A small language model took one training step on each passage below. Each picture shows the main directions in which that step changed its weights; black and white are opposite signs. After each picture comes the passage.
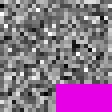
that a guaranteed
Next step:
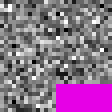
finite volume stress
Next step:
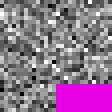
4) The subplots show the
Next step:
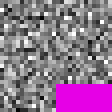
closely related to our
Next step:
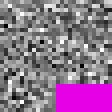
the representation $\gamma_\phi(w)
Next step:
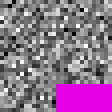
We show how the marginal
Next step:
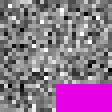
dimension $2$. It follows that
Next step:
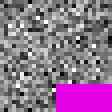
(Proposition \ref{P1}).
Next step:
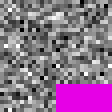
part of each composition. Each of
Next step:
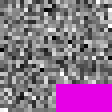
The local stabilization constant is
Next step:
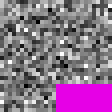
an approximation of an infinite structure by finite
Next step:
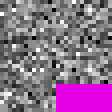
the correct variance of
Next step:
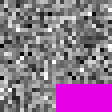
better suited to moduli
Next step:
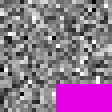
That is, (e) implies
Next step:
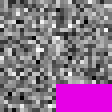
all the generators from the same
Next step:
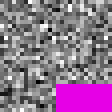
Bohr's theory of
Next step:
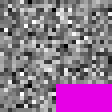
$(n,p)$ are nice
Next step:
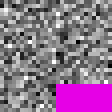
any interval $J$ in
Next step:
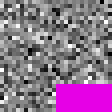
Goldie torsion theory for
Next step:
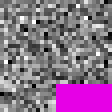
in finding ways to solve
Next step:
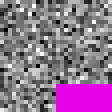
of the Rademacher system
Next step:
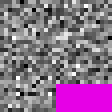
all Fano threefolds of
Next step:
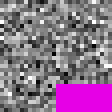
analysis of the number of
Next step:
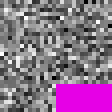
it is the product of two plane
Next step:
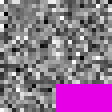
the nonlinear partial differential equations
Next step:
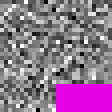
polynomials of degree $0$, and the
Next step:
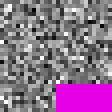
corresponding decomposition $W_{in} =
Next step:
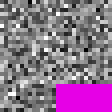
Berlin to study
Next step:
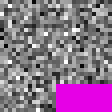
and the choice of $\sigma\in
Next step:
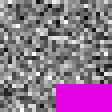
is a smooth solution of the equation $$
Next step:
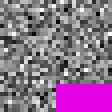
$b$ in time is shown on
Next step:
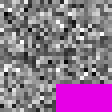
each degenerate symbol), and
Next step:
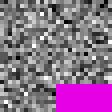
R$ acts on $M\otimes
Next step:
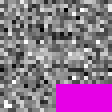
from a given set~$S$ of
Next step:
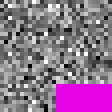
measure $\mu$ we get \[
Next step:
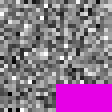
we have \begin{equation*}
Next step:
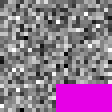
AB\times BC,
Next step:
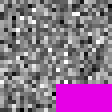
Gruppen zu tun
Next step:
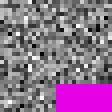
we assume that the meridian
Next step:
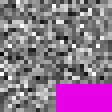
the sense of Definition
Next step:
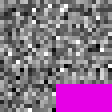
decomposition $D=A\u
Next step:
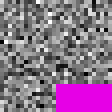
$0<\rho<1$, and define
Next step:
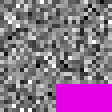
that of the sample mean. \item
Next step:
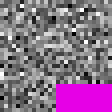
hand, increasing the
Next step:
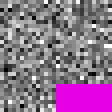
and only if the minima of
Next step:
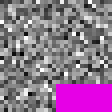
and expanding maps on
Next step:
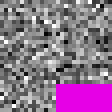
left to right, so we need only prove
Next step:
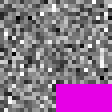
$n>2$, with origin
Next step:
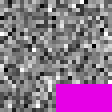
a logarithmic, or
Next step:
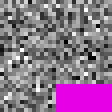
finishes the computation of the
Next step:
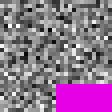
for the given data $\F_l,
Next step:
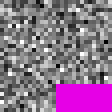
$n = 12$, then the only
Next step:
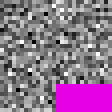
$X_i$ is defined as
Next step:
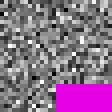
that $sin\theta(s) $
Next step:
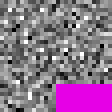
$$ of a morphism into a map
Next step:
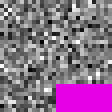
as expected. For example, if
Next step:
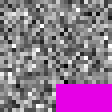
{\bf Proof that Conjecture 4
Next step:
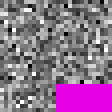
Girsanov's theorem might
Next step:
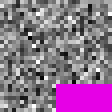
example, applying the transformation
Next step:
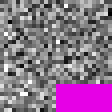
its $e$--core
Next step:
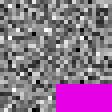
Suppose that the Dynkin
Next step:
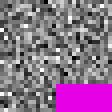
discontinuous monotone
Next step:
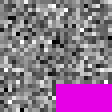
isomorphisms $\theta_A =
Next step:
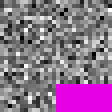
as a potentiality of states
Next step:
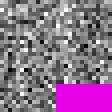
Let $\hat{J}$ be as defined
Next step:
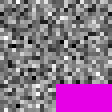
$C$. We say that
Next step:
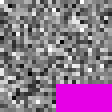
Anosov flow into
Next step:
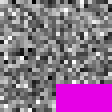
\epf The problem of finding a
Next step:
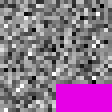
for sufficiently large $\nu$ gives
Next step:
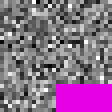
as measure and forking are
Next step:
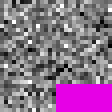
$c$ with some number in the
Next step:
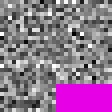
same lemma gives the following more general
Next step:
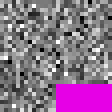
we have \[Z-\lambda
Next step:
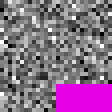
two parts: defining the FE
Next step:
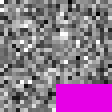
For each natural number $n \geq
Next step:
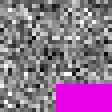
$N$ be a positive odd
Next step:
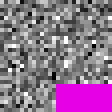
only ones (possibly,
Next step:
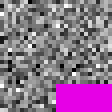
\eqref{phiupr} is equivalent
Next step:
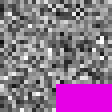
of the CMC torus
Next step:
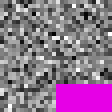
s\le 1\}.$ We show
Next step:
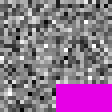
a linear combination of functions
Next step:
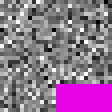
"Categories for the working
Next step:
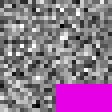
Weyl group $W$.
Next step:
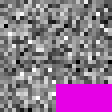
Theorem \ref{t1}. In this
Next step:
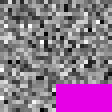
incident to $v$. For
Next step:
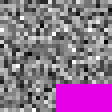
data has been solved by IST
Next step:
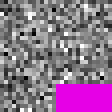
x$ and $b^s \mid
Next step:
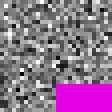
of the equation and existence of the corresponding
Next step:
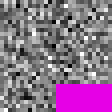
\vs{3} \noindent
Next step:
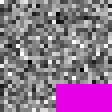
sequences are indeed integer because they
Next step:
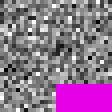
\section{Introduction} The
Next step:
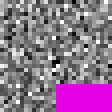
give definition 3.6 of
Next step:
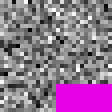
the UCLA Dissertation
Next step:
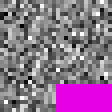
1 consists of the following maps.
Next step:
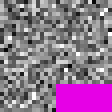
neutral type system, as for
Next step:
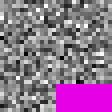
an exact sequence \begin{equation}
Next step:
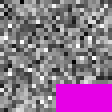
$n,m$. Thus, if
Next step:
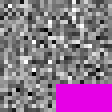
are also presented. It is
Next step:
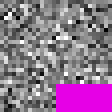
$G$ be a group. Assume
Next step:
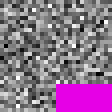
memory is 0.76 for
